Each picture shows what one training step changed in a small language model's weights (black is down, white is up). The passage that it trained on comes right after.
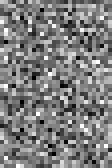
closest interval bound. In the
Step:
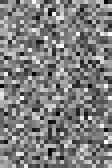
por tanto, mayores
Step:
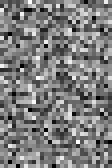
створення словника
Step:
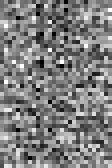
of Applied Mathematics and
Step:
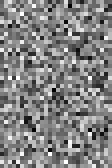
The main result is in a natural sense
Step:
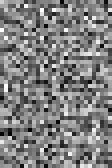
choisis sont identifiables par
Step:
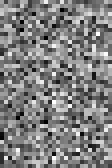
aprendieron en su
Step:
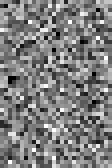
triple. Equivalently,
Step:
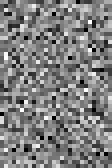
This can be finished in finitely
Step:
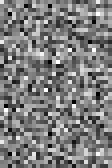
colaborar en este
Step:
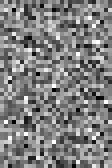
class of $\mu$ in
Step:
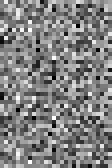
a chart of $M$ at
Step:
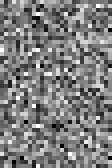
[PMC free article]
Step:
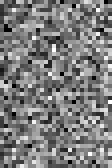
**Vestígios no
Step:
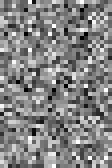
is very simple. We first extend
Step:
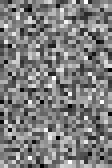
Semple Tower in
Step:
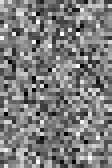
during the organization of
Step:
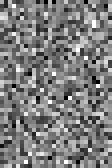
the preceding model. (We
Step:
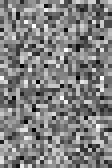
the identity and $\sigma$ fixes
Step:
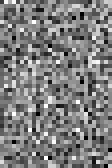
\\ {\bf Corollary 1 : }
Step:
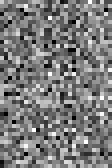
undagi ritmik
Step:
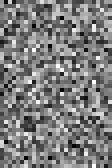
inversamente correlacionado con
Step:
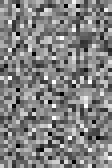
a hyperbolic
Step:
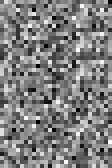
The shaded area between the
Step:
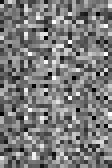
ishtiroki mavjud
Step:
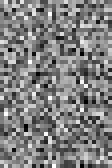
stationary non-Gaussian
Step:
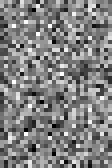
a congregação; o
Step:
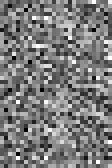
joriy etilgan
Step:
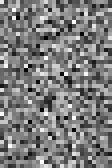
Instanciación clase
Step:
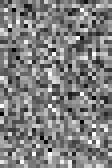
well. With this in hand,
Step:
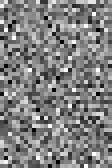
definite constant $N$ such that
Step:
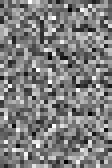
construct the map $\psi: L
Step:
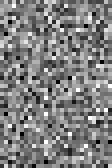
$L(\nu)$ with respect to
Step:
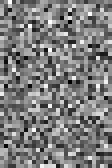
keladi. Surunkali
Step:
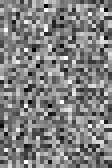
in landscapes with
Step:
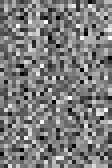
boshqa tillardagi
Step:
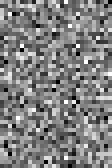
$U$-invariants. It
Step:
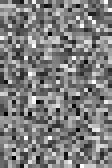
yaitu penglihatan,
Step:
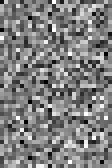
results we see that now we have three
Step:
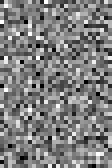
u_{j}\right) $ on
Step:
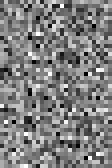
to $g\geq 0$ in
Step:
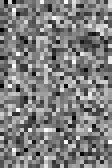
toneladas; arroz
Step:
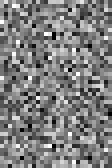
larger initial data class for uniform
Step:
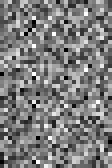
calculating the amount
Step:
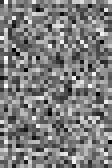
construct a cubic polynomial
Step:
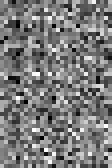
tashkil etilishi va
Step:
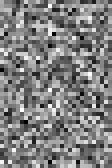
first space derivative of the initial conditions
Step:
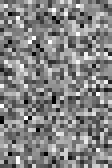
field $Z^{Y\times
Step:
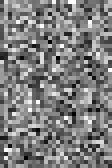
loi électorale, il
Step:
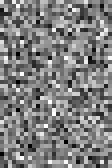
that the power consumption at
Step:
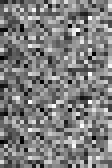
po‘lat va po‘lat
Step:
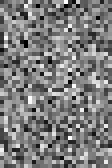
Nomina kommt diese
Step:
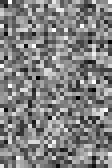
diniy an'analarda
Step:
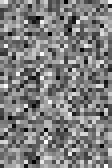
ítems de la
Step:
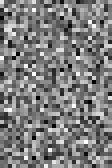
both cases, attractive and
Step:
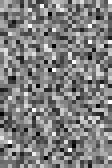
Quillen pair between the model
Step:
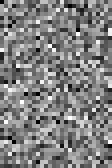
= \infty$, then either
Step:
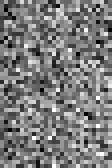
и выводы по
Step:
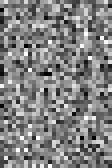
de ansiedade ou
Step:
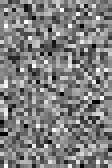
care institutions. The study
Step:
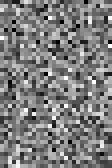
a partial ordering on the disjoint
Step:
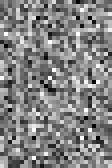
notation. For an $m\times
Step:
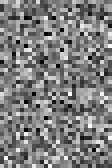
geschichte der
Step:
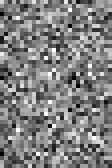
multiple related to the
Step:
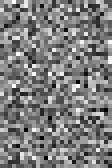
va dunyoqarashini
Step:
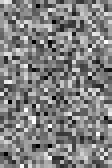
improvements to International
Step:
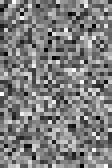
shown in \cite[p.
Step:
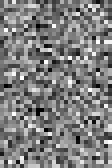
В связи с этим
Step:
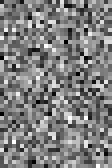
$123$, we have two
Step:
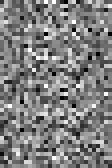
comes from the triangular inequality for
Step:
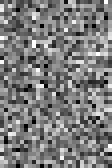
teng yoki soliqlar
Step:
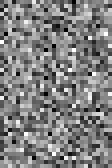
recoletas. En el
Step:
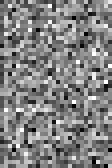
{\em Ann. of
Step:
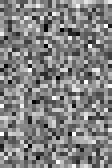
constant $C\geq 1$ such
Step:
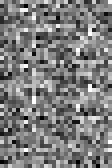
the computational complexity of
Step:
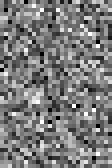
препоръка –
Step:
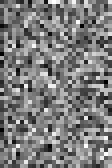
pembelajaran yang
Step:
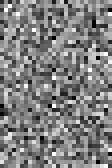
D. J. Ya veo
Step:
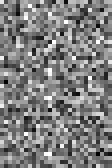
in the figure above.
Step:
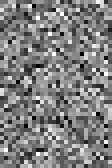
follows easily from eq.
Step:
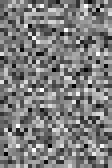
nos ocupa no pueden
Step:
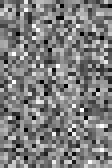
hisob-kitoblar va
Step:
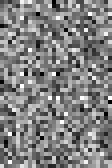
sono. Além disto,
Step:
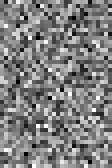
from the abstract theory of
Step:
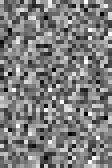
com unanimidade. O
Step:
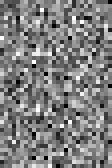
the definition at the beginning of
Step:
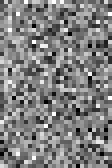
chain complex, that is,
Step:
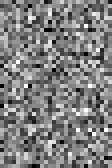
manifold and $H$ be a
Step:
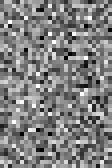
complex solutions are real. It is an
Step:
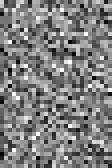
respectivas localidades foram
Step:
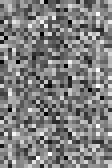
заключалась в
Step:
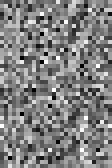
a un programa de educación
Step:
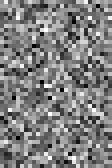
general solution to the ACF of
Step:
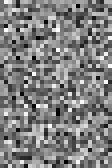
the} {\it essential}
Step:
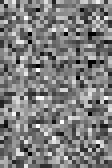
way how to verify
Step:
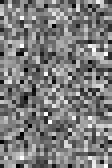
qonunlari, ya’ni
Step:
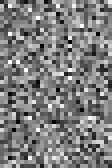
Turkiya Anqara
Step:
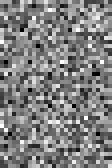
existencia misma de
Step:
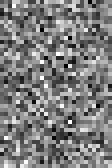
University of Nuevo Leon support
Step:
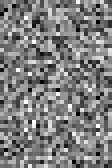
этот показатель
